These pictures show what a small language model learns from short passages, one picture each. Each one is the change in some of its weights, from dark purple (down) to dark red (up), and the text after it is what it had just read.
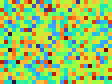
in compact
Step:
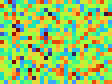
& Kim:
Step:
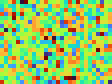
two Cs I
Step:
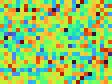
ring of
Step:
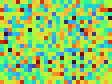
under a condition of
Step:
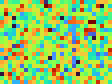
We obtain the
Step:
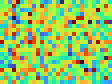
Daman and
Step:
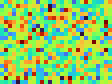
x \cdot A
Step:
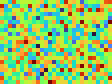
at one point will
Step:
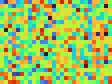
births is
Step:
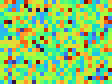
A larger
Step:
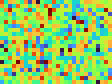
\ldots &
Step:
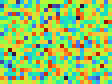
cont de
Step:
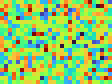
a simple
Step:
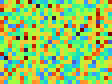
the leading
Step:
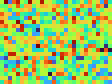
isomorphism, for
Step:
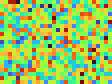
stage, and
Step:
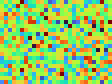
dimensionality can
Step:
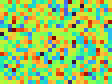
often found
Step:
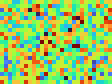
or $\mathbb
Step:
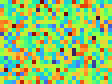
this particular case this
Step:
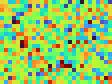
Tracts in
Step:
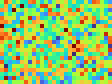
extracted from
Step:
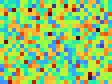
that direction,
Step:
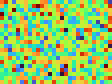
core and
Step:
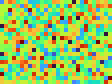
not divide
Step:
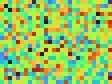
can predict
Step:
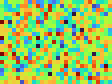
continuous and
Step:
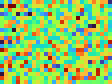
throughput of
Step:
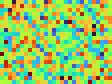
to zero
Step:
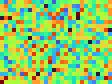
which provide the
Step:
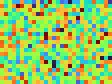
viewed as
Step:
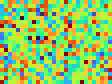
any field where 5
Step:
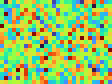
to one BSS
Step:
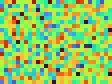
we cite
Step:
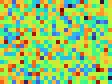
this proposition was
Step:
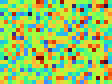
roots of
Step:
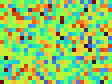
total number of
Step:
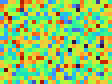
have that the
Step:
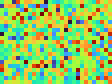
y unos
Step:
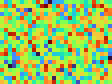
operation on
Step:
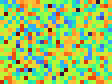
that for any
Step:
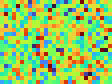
dust grains
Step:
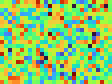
type of
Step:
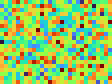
time of one between
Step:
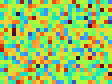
also find that
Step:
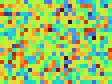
We present data
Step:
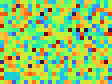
image from the
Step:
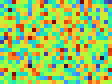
vector after
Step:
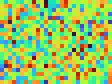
an offset
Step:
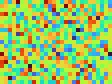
between Racah
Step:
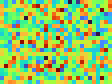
que coincide
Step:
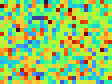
Stability and
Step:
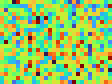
equation for $
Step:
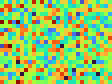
admits the
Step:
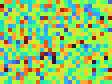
an estimate for
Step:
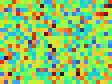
what is the
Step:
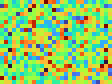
in contrast
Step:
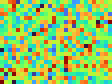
that emerge
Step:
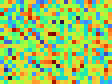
o kadar
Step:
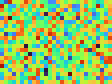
Within the
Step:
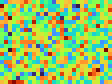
inside the
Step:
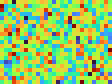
constraints for
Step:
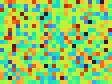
pai. O
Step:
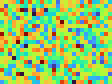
is characterized
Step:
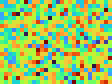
and $T$
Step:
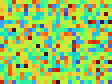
by measuring
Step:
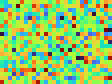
denote the matrix
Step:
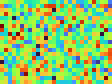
odd components
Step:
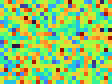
this balance
